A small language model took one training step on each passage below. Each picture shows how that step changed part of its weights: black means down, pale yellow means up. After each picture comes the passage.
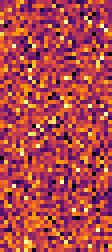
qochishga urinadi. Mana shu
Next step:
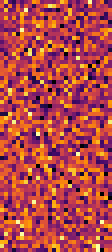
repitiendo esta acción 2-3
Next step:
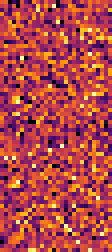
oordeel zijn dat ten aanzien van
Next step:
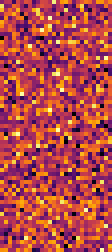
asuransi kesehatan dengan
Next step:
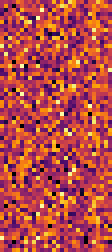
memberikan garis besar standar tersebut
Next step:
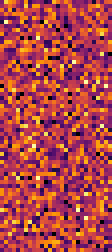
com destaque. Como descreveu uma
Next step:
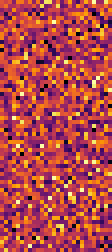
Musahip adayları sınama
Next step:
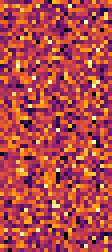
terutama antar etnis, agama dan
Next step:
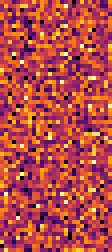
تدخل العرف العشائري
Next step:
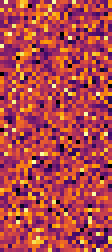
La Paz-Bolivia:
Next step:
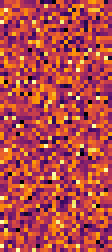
tem sido crescente e é neste contexto
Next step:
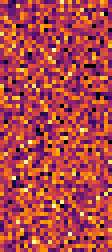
kislotalar tarkibi yuqori samarali
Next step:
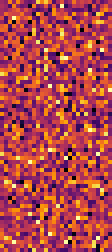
TDIU dotsenti Nosirova
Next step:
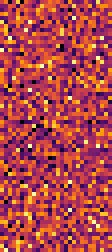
Economic Sciences, Professor Koldoshev K.
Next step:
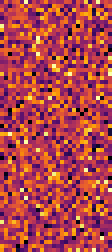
va talqin.” Toshkent: 2005.
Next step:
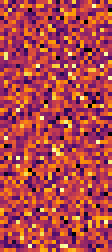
yozish metodikasi bilan va interaktiv pedagogik texnologiyalaridan
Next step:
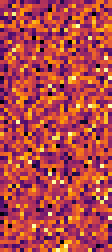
exemplo a disseminação do discurso de
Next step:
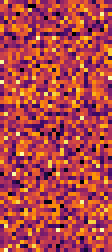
серед 272 існуючих в
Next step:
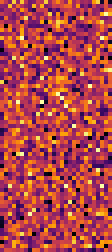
qila olish kabi ko`nikmalarni ham
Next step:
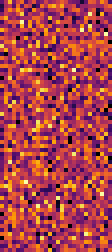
kiinnostaa tutkijoita.
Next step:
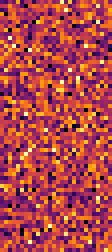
satisfaction, work efficiency and
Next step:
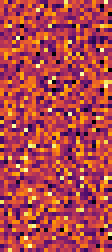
indústria de produção de histórias em
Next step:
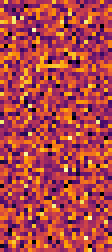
является экспериментальный, но
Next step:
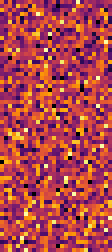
мышления, повторению
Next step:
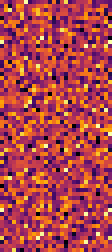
М. А. – Москва.:
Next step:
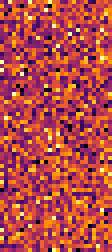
с использованием электромиографической
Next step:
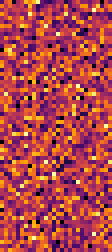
el cual está conformado por un residente de
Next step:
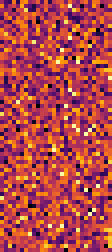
kim ekanligimizni, kerak bo'lsa,
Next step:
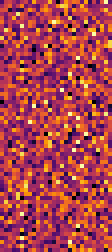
bilan to'ldirishdir, genetik
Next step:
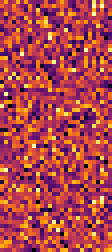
every society in a certain
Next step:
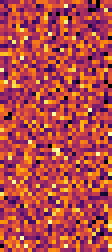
qator qonun, farmon va qarorlar orqali
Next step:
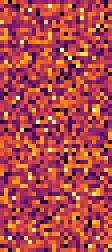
Проте, як наголошують
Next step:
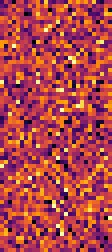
makroekonomi terhadap pangsa
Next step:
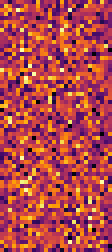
Lima (Cedad-UL).
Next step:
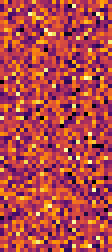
interculturale (Buraschi e
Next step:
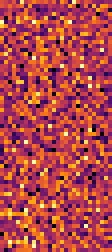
reventar es lo mismo? pues fingir
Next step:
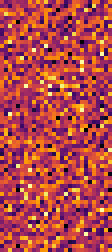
значно рідше – з важкими
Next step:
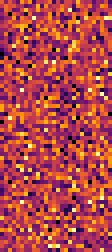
қишлоқ хўжалиги
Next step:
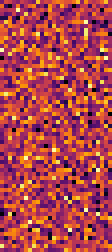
um ato histórico. E, como tudo
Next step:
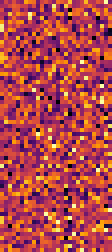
que os relatos anteriores. Os tipos
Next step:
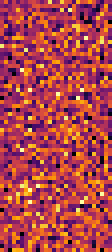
précisé pour les programmes
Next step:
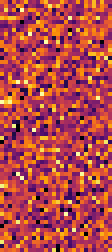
da investigação crítica por revisionismos
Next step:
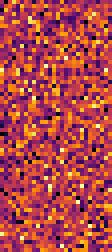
клетке – транскрипция,
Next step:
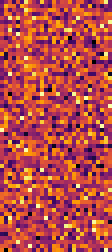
والأمن العام. ففي
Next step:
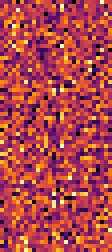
xonadonda osh qilinib,
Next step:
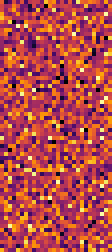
обробка та збереження даних для
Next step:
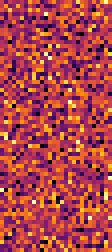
мену товаров на монеты –
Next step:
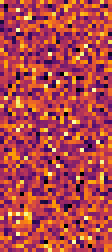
maydonni tashkil etadi. Jarqoʻton
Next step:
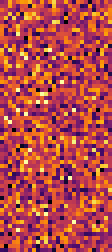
физических сообществ. Термин
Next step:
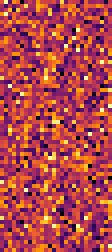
ulushining oshishiga sabab bo'ladi.
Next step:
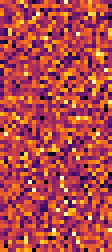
taslaw); basshılıqqa
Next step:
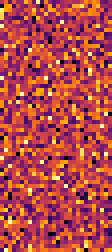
dari reactivity computer sebagai data
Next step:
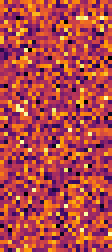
людини – «право на життя,
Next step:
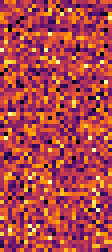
из ведущих игроков на
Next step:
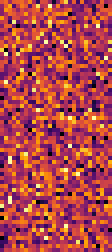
constantemente a sua prática. No 5º
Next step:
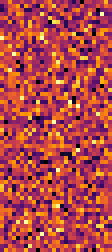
muhim global funksiyalari qatoriga uning
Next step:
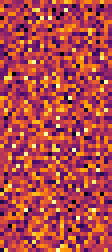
movie demonstrates these elements with
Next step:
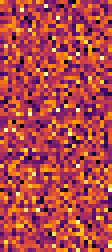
Деякі питання вивчення
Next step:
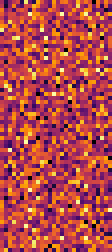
técnicas de pesquisa social. 7. ed. São
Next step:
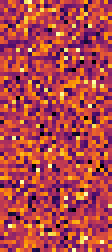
групи: 1) речення, що
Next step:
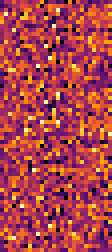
йигитга олиб келиб
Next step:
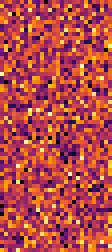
на математичній моделі
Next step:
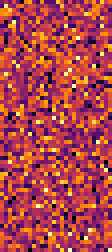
a terceira, com a concentração da
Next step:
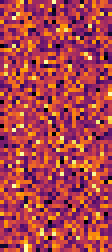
época seca la calidad del agua
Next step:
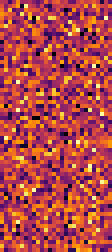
es? El material particulado conocido generalmente
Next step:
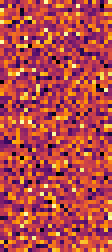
masalasida, sog‘liqni saqlash tizimi ona
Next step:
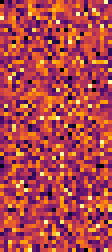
universiteit' (en daarmee
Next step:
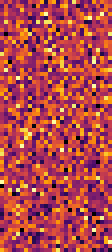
syujeti va mavzusi bilan
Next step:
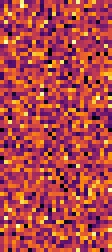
економіки. Аналіз
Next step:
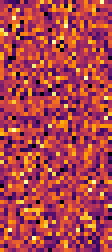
des tétradrachmes en dehors du
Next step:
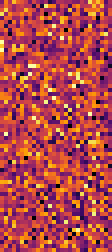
altijd' (score 4).
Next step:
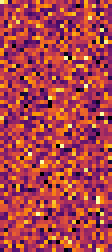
alifbo olamiga sayohat",
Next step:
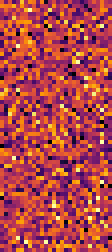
julgamento da suprema corte
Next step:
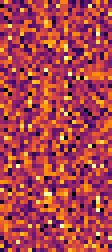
of the American Association of Oral and
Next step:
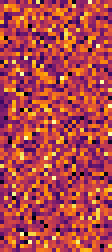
barcha turlari bolalarda go'zallikni bilish
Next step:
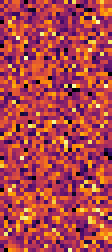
6. Considerações acerca do
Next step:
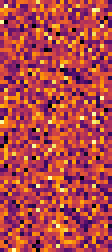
déjà appris chez lui,
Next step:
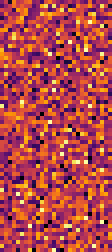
scientists with international participation**
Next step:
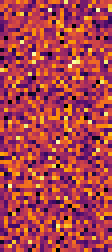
nos auxilia a fazer a leitura
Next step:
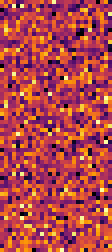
to'liq yakunlamaslik,
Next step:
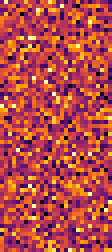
bo'lib , ular an'anaviy
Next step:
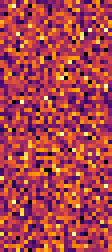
só sobre o quadro clínico do
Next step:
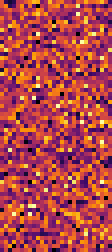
permet de préserver l'arsenal
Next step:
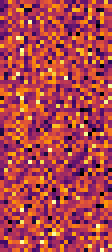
chirog'i bilan yongan
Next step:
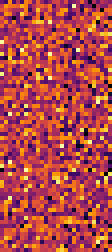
следующим шкалам:
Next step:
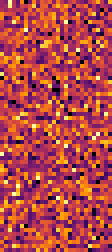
“çok yaygın (A)”
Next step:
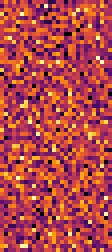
suas palavras encompassam também
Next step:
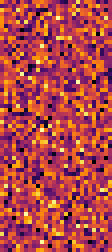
nombreuses ouvertures
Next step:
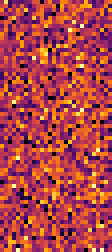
of type 2 diabetes mellitus.
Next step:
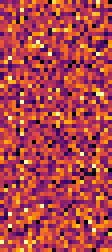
del PAL junto a los patrones de
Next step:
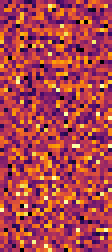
soatlarda paydo bo‘ladigan
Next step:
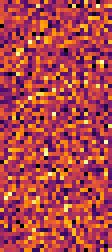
e dicas valiosas que são
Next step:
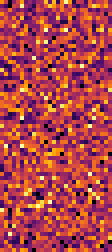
Card va Krueger [16] dan
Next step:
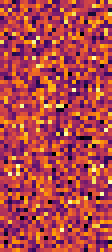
of fisheries in Uzbekistan began in
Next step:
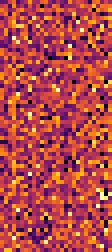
икки тушунча ўртасида
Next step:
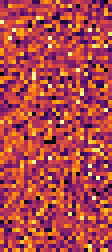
contemporánea estaba enfrascada
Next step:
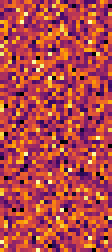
"Two MAGDM models based on
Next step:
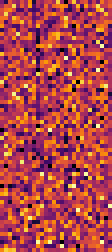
de uma ciência do “ser”, partindo
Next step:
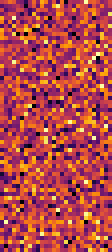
final stage, empirical data were compared
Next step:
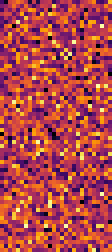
[1]. Adnan Zayd.
